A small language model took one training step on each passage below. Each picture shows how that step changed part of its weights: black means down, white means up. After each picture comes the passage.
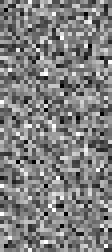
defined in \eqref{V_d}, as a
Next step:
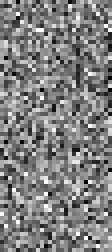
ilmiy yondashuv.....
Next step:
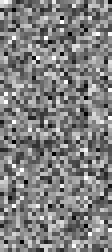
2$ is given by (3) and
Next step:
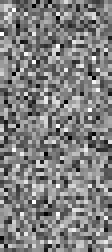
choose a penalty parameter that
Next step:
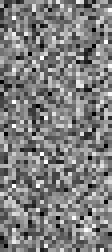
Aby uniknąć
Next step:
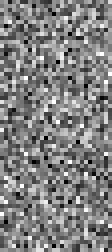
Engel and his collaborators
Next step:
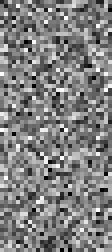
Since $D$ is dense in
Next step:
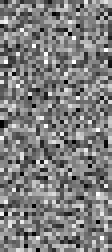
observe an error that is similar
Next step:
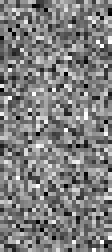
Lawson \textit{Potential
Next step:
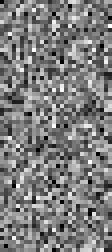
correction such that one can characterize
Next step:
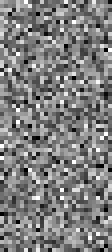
integral. \begin{example}
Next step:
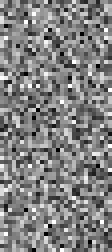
for all $q$. Let $d$ be a
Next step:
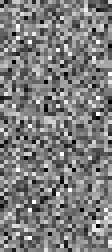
освіти з галузі
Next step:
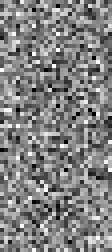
Sovet Sotsialistik
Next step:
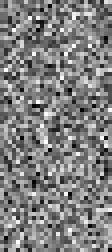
espécies arbóreas a
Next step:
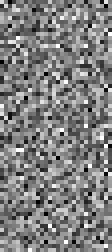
and, following the same analysis as above,
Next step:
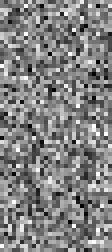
o'rinda turishini,
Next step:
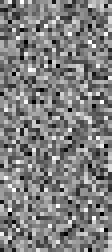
We remind that this lemma is a
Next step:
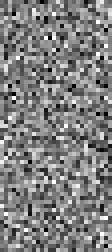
$h$. An unusual feature
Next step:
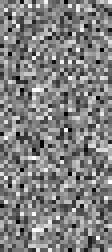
de Pessoal de Nível
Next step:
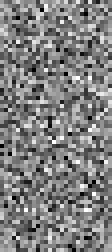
a principal $G$-bundle
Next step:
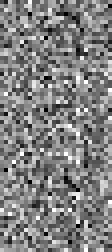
kasalliklardan himoya
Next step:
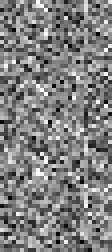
Sd KO F p Liderlik
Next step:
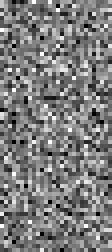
edges adjacent to 2, or
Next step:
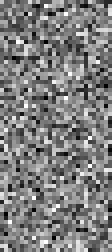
However, to the best of our
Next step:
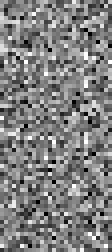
the equations above, and let $[{\cal
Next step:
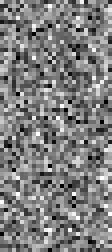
nyala adalah angka yang
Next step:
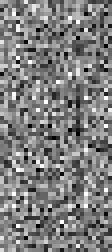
betoogt ook dat een
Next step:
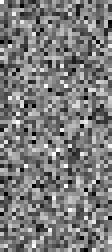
note we give a variant proof of the
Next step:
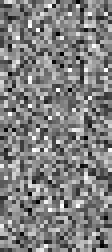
divulgação orgânica.
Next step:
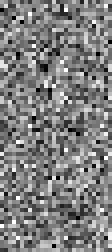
is dat hij slechts een
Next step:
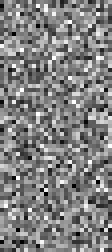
The quality assurance of the
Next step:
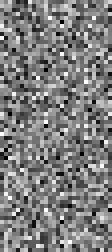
bounded set $V_i$ of
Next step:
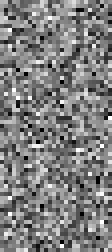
over $Y_8$ can be identified
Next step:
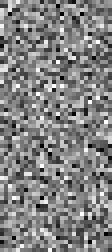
desafios inerentes à complexidade
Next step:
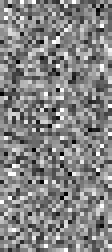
ong va madaniyatini
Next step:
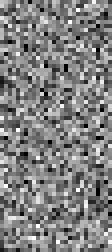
then implies that $T=S$.
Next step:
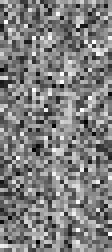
situation for general $p$ and the
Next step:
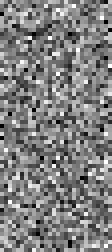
Lyapunov function $\bar V$ to
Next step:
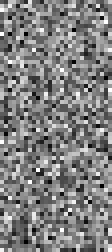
isomorphisms of perverse sheaves
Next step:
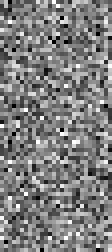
work is supported by the National
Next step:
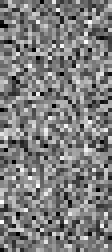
satisfies condition (2.5). It is
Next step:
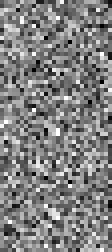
muassasalari “bolalar
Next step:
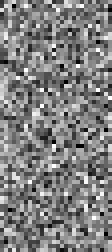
thus KoDAGs's defining
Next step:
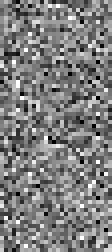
dos valores afetados com a
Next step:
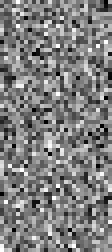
массы образцов
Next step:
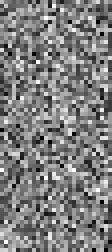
to solve the optimal control problem in
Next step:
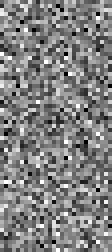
Pentecoste propõe
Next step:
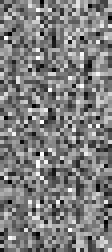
paradigmas para comprender el
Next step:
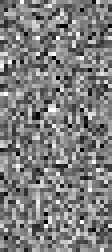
aplicarlos en pollo para
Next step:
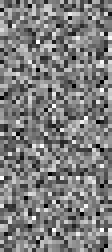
this is in contrast with the complexity
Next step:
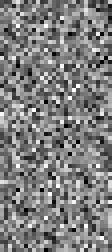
всех участников
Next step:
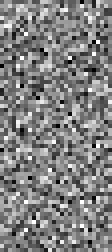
aquí donde las mujeres
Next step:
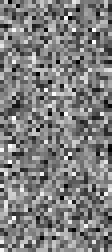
is \emph{\(\epsilon\)-invariant and
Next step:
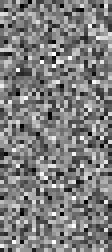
coefficients of the system is not
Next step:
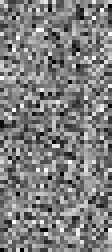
be formalized and it turns out
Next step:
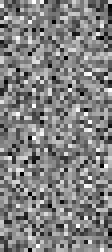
with connection can be merged into one
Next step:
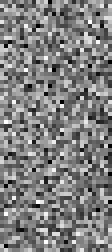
Let $S$ be the set of all finite
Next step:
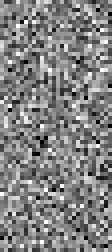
y\le 1 \}$. Moreover,
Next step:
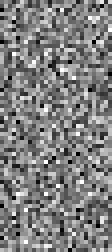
слово – *той*
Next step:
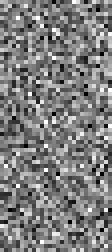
in the form of rectangular time
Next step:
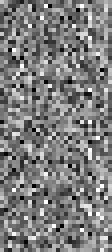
next explain our setting about an
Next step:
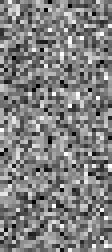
of the injection wells. For
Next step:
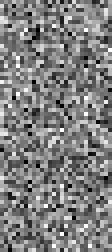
$24$. \end{thm} Note that
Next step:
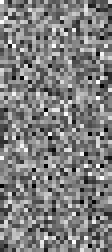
$n\geqslant 1$,
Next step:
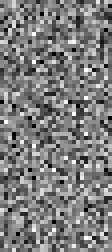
matbu’ bilan aloqasi
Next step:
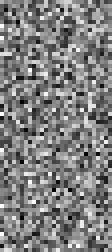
así que, en esta sentencia,
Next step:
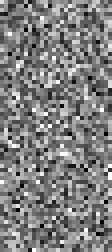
numbers expressed by the sentences
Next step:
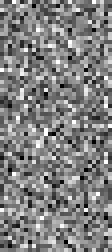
SO Selects $\mu$} In
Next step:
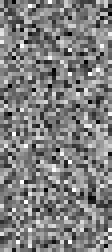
real: «el cine como espejo
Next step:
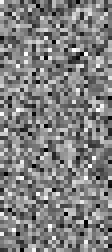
$\alpha$ we have \begin{eqnarray*}
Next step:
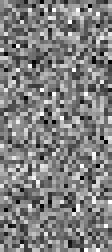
of the numbers (4) is zero.
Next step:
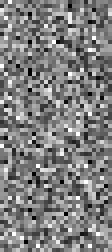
krusial untuk menyimpan
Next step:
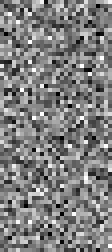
implementação do BT em unidades
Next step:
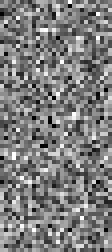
so for shortness we only consider the
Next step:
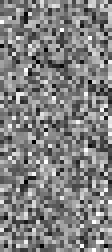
The following two examples are over
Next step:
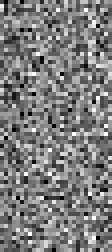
de la idea de que un alumno
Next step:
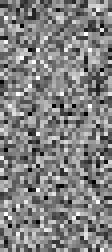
s)\right]. \end{align*}
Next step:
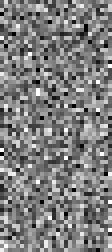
\begin{prop} If $\min_i
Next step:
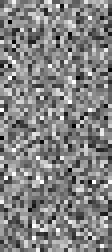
(manjeriço) X
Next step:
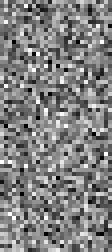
We fix a cube $Q$ (we
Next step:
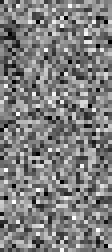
el lloc que ha d'ocupar
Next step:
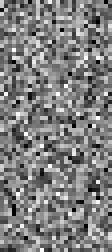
rojos (RBC) 1/L
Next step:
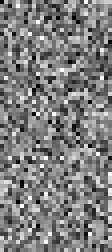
be given by treating a string
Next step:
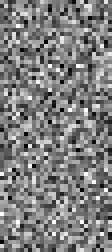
que rege na percepção das
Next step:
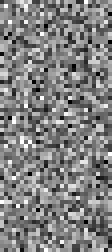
(z) \right)_{\alpha, \beta
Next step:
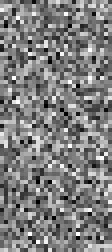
puntos porcentuales con respecto
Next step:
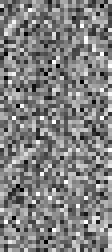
the work was performed through
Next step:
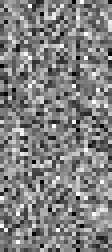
va keying oladigan
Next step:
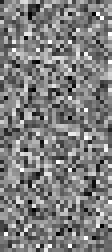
davlatlarda "debate"
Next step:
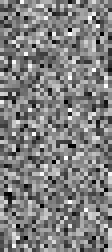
and so the classical invariant can be
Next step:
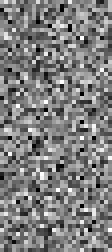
a nonzero linear combination of the
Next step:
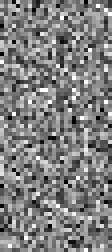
(Google Cardboard)
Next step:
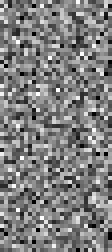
the other hand, if $g_1$
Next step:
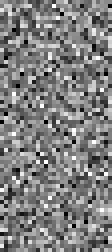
On the other hand, calling
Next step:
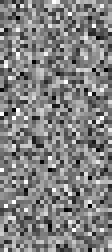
через определенные
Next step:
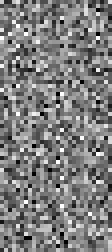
це головна причина
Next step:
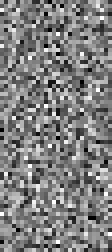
etadi. Tadqiqot
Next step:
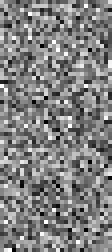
$T$ be the total number of
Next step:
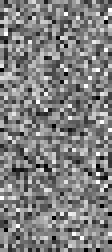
is standard (e.g., see
